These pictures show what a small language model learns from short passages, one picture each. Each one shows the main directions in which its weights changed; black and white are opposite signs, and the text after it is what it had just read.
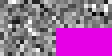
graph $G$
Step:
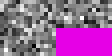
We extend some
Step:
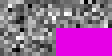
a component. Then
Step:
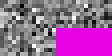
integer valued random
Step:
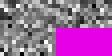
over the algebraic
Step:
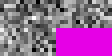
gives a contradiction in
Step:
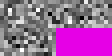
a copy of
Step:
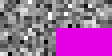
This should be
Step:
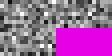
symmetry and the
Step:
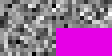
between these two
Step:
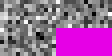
isomorphism. To prove
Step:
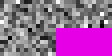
Now we have for
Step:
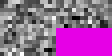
is independent of
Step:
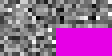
upper bound of its
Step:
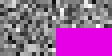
tangent} to
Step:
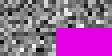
finite CW
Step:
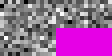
third step of our
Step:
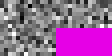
with entries
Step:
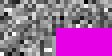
an element of
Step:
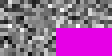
about singular value and
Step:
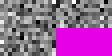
associated spherical
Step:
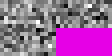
than even the most
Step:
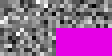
} \rri
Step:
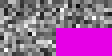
& $\rightarrow $
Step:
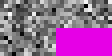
difference for fractional
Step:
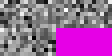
convergence in certain
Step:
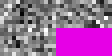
it belongs to
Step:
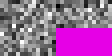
systems perturbed
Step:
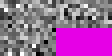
over the line bundle
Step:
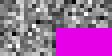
tell us that
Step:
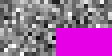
x$ with
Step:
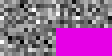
a enough large integer
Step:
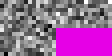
knot group
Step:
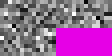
framework in long term
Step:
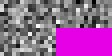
estimate follows from the
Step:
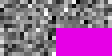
they counted certain
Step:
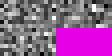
computations, but
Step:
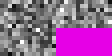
strength of
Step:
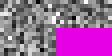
order $m$.
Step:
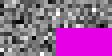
to the following
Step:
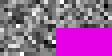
function $\phi$
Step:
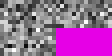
complexity can be
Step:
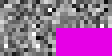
we may conclude
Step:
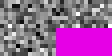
of this equation,
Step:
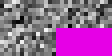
to unbounded
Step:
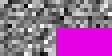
and $\ul b
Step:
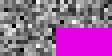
motivated in
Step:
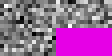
to calculate the
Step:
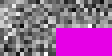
Proof.} If
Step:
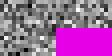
We now state our
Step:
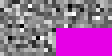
of a given
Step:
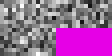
= \lambda
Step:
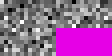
tick label
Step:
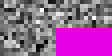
back to the proof
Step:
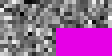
resolution even by
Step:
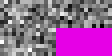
computed value to each
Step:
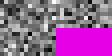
G$ of
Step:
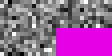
linear system of
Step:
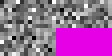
when ${\bf
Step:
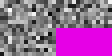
in a certain sense
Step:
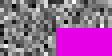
for neural
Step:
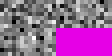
We begin our analysis
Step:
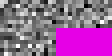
and we essentially
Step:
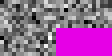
correspond \`a
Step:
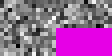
projective class} if
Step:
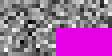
\ n\ge
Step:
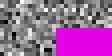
continuity of
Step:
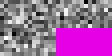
that an element
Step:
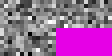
independent identically
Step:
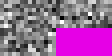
frequencies or
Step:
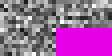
Mathematics and its
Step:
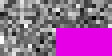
associate to
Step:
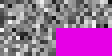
$M$ containing
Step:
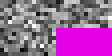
is obtained from that
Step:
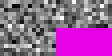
of continuous functions,
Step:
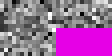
For example, the
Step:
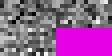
there are exactly
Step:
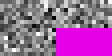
surjective: its
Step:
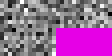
embedded into
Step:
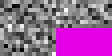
of restricted
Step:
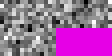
the critical line
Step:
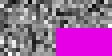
connection. In any
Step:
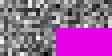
the following:
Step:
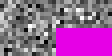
this case is:
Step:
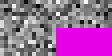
^\alpha }
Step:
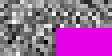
at $p$
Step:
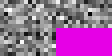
an L2 error
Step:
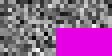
\ . \notag
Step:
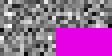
probability space. We
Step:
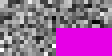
is the identity on
